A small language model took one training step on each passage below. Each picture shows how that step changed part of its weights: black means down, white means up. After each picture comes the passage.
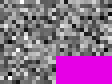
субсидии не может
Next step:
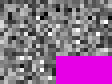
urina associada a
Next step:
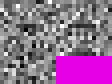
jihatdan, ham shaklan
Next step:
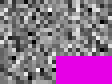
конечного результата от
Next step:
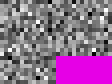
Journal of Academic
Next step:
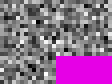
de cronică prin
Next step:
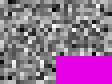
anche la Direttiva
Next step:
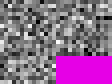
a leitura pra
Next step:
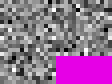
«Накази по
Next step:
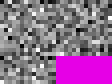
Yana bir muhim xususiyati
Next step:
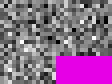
школа как пространство
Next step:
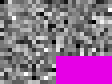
Swelling of
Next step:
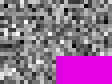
tabiiy va tasviriy
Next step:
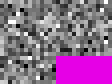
olardan maqsetli,
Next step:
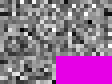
qo'shma foydalanish
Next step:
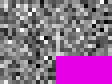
Словарь даёт
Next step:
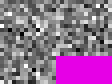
de estadísticas en un
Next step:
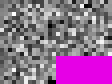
grande diversité que celle
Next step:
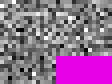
je ključno
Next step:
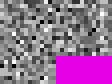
У цьому контексті
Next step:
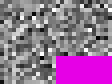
las lenguas de las
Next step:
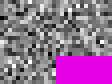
pihak kampus
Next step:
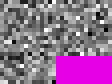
rivojlanishi uchun individual reja
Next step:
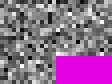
takomillashtirish modelini ishlab chiqishni
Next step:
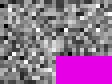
Mbembe em
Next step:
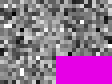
katta miqdorda oshirsa
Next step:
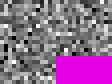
Крім того,
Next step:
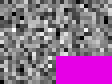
uning ishtirokisiz jamoaviy
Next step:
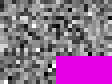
Rusiya kimi
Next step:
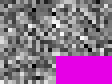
disclosing information in the
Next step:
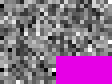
bilan bog'liq.
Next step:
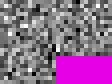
maka lampu
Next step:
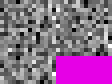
В качестве объектов исследования
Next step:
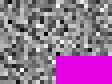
les cantons, on
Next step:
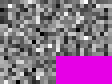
sit amet,
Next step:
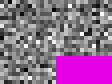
para demonstração de
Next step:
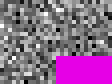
целиком и полностью
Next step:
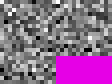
Показана возможность
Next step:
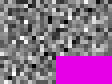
katta imkoniyatlar harakatlar
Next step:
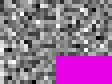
*Tropa de
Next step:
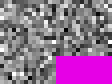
ejemplar B.
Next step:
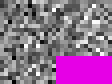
performative elements,
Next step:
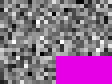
zarur pedagogik sharoitlarni ishlab
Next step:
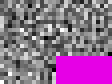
cognitiva. -
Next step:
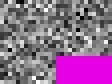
biriga berilgan.
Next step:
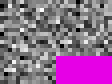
mamimili ang
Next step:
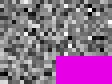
influenciarão o processo
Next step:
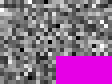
в спиральные
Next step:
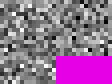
materiallardan dars jarayoni samarali
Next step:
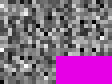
and / or third
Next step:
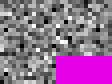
Jombang yang
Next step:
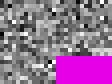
aksincha, vaqt
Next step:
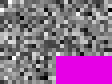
срок действия
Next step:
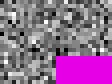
sezilarli kamaytirish mumkinligi
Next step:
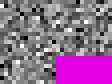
und tierfreundliche
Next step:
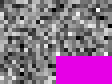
jahon bozori bilan
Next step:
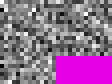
началом поверхности
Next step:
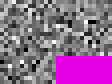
da educação sexual na
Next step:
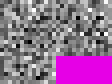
organizado em dois
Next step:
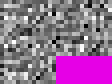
que el elemento
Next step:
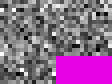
только в изящном
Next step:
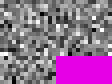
Um dos enfoques mais
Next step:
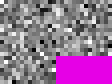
“no hay relación de poder
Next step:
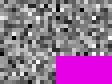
de saúde pública que se
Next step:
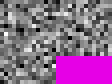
sosial ini dapat
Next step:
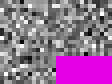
que ella misma es
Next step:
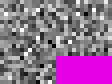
Colección FRAC
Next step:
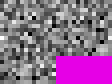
China, the main
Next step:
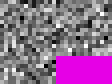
yondashuv ichki bosqichlarni,
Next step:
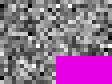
do sofrimento
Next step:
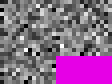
давлат аграр университети
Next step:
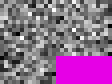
entre literatura y política.
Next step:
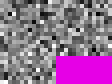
referentes à importância das atividades
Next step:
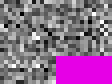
або залишили
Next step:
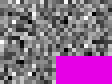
radar esa metrik
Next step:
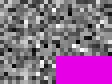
yaitu data hasil belajar
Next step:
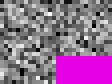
Sandžaka u
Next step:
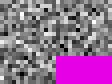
usulda quritilganda
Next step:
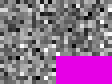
information about educational content and
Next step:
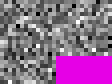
p Karar Verme
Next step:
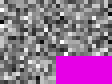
dengan hanya sekitar
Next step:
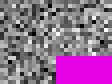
à doutrina
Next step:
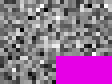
y a de la violence
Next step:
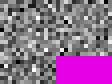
що потрібні
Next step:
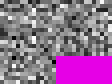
chamado gap de
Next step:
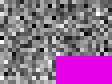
з ключових проблем
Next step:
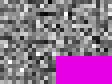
cumpliendo mi función
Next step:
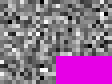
у Циклі 2
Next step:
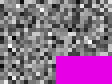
bog'liq bo'lishi
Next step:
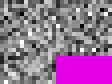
Hozirgi vaqtda shu
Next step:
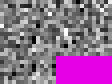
cheie: timp
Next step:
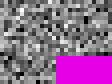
ditolak sehingga
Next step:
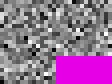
forma a fazer frente
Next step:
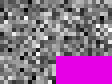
uchun mo'ljallangan
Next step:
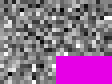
народной, угодно
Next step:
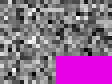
применять разные
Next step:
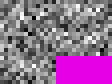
tezkor kuch sifatini rivojlantirishda
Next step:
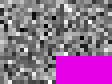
den entsprechenden
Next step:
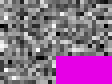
Lilin, Musi
